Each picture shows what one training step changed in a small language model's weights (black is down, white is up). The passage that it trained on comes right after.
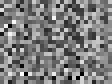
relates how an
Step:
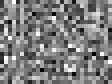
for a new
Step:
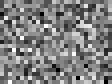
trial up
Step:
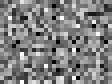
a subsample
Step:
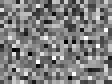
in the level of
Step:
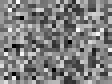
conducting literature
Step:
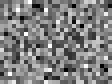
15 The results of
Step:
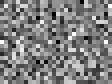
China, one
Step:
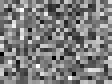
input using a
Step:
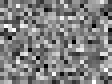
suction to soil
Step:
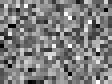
profiles are
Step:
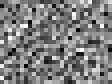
all prudence
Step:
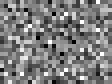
initially few
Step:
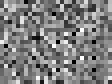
and tau
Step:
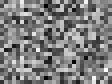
reference in
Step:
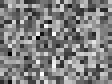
of this success can
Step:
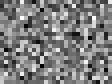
historian of
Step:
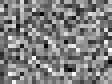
with a mean
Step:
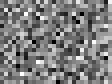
as papain,
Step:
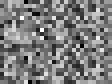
is used for the
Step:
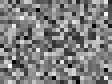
work experience in
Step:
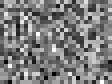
especially for
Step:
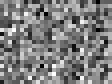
knowledge is a
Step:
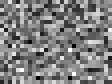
in many cases
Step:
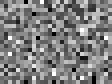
was not different from
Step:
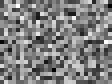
in a jar
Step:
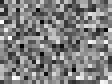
to the meaning
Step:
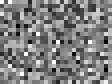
models for example,
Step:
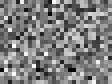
the region who can
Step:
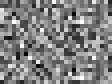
respectively to the
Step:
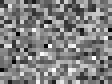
of the normal
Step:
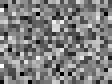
a farmer
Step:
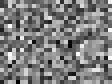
of soil by application
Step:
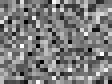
the preservation
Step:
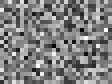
during the study
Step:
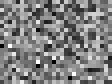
in the results of
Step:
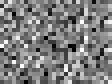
materials such as
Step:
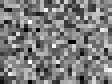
they can be
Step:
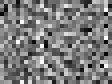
1 indicated that
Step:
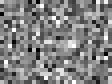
that mapping these
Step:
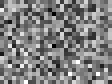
and biological
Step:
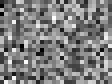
reducing basal
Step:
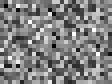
species outside
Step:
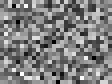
occurrence and
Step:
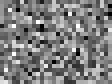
Though, it
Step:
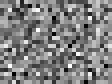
an extension
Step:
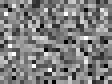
The results from the
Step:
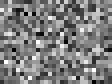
& blow
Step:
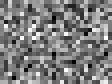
investigated through
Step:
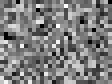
Lip from the
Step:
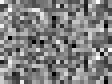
provisions on
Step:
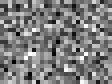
very simple
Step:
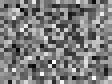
normative approach also
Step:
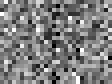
new proposals in
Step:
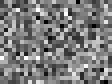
control ratio
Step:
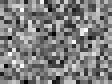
were associated with out
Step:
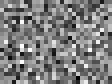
full sun
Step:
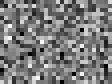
of National
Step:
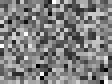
the great interest
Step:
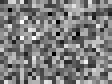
removal from
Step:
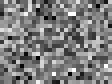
who should be
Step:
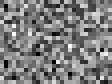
included in the
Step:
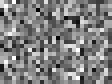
care services for
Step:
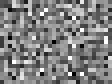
State University.
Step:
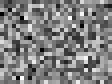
al. found that
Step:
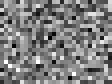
in a wide
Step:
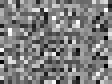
particularly in
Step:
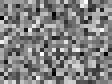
study was approved
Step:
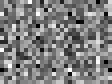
to assess university
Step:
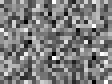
the design variables
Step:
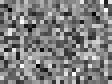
built to
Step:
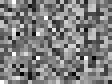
Data Management
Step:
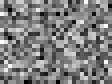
Force and
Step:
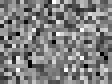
the formation of
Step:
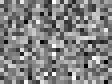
the significant variables
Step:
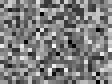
investment and
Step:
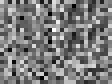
the advancement
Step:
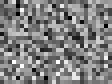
stable in
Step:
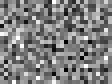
the study conducted
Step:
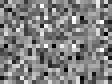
other stressors such
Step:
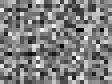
families and
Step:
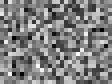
experimental works
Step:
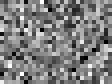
were confirmed
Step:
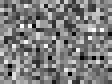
3. The
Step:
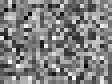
risk factors related
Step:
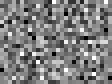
the collection of
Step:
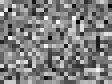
in sepsis
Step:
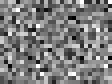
offer physical
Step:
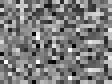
in all the
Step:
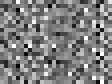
postulates that
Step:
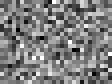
the same product
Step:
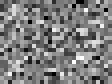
the combined use
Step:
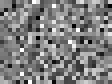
I: Die
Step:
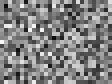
extract was used
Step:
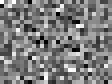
service is a service
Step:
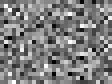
. Using
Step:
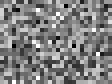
view zenith
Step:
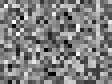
indices should have
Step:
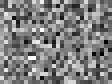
influences on the
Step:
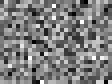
there was also a
